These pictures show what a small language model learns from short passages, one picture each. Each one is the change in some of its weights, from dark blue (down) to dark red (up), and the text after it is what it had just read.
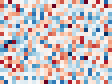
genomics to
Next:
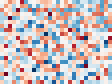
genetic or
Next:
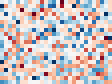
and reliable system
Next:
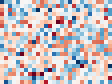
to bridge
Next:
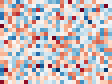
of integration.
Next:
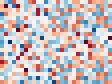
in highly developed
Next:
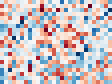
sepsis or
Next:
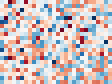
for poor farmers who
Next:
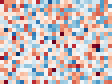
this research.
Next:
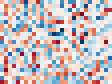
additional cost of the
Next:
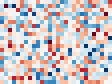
using the guide
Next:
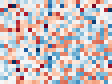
might feel
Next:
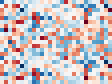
Y Y Y
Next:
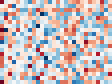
Review on
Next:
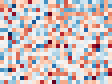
research work investigated
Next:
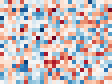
sets of results support
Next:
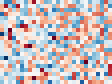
in competition with
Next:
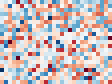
was filtered
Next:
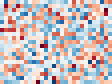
the redundancy
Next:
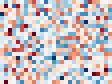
in the company and
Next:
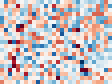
to share their
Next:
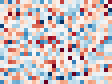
richness –
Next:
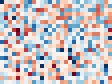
latest sources for
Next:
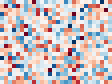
in the Field
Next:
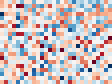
5, which
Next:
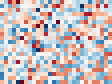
to foster
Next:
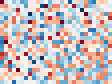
of converting various
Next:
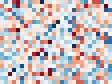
I lost weight
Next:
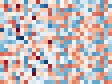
a number of
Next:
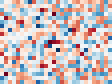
All authors have read
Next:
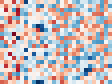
environmental targets
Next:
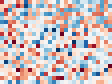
around social media and
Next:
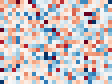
were not able to
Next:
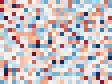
research program but also
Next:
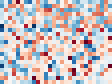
ripe -
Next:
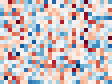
taxonomy and terms
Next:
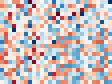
is one of the
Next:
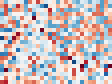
a distance of
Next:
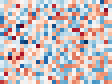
to the development of
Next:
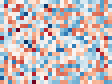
the survey was
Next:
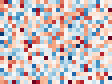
line, consistent with
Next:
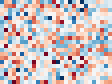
The converter is
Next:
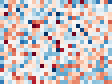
the origins of
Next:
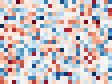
patients, humans
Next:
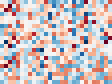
beyond the
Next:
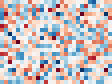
of capital or
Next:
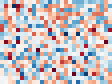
an audience.
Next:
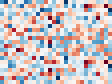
Linkage with
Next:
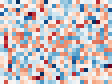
our breathing
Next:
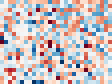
morphological features
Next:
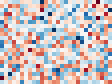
and to gain
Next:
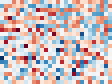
local population may have
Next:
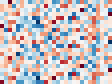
satisfaction. The
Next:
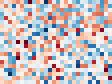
can utilize
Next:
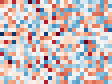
may be an
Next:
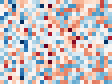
performed using random samples
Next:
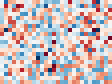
the class.
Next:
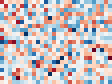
there is no
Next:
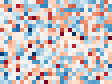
a low response time
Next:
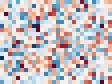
issues like double
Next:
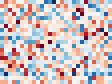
and Hospital,
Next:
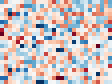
Fig. 1
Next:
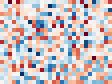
hydrogen production.
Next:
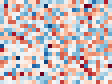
the proceedings
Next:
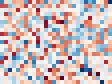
are commonly
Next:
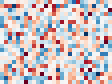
third 5 : 4
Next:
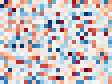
collect the
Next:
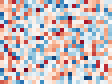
problems and achieve
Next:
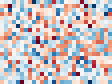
consent to
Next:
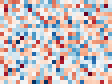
sometimes noted
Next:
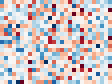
In relation to
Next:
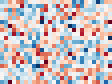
15 mm) located
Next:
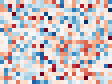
1 million sequenced
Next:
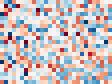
in an indicator
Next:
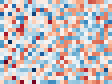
developed by the
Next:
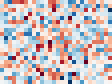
small size suggest that
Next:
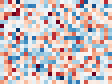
geological model of
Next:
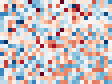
applied only for small
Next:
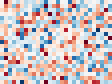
The gestational
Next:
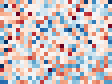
distinct social
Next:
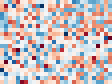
that grows in
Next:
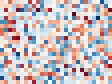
knowledge of their suitable
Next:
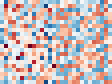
the goal for
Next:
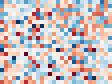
Tables of
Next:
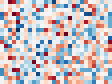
skills and competences
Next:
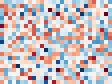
of R&D
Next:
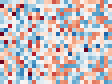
below: 1.
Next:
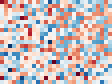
this work, we
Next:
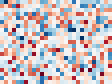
3: Environment
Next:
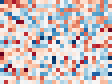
Business and
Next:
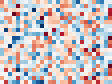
other extracts.
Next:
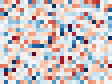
handled but also
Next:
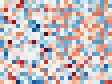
process. The phase
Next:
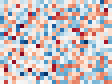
to the physical
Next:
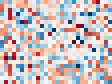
and Fe concentration was
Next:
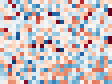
lipid content
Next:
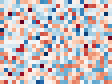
DL Deep
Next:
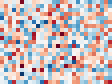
quality is improved.
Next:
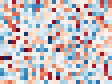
functional groups, especially
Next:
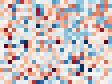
approves new projects
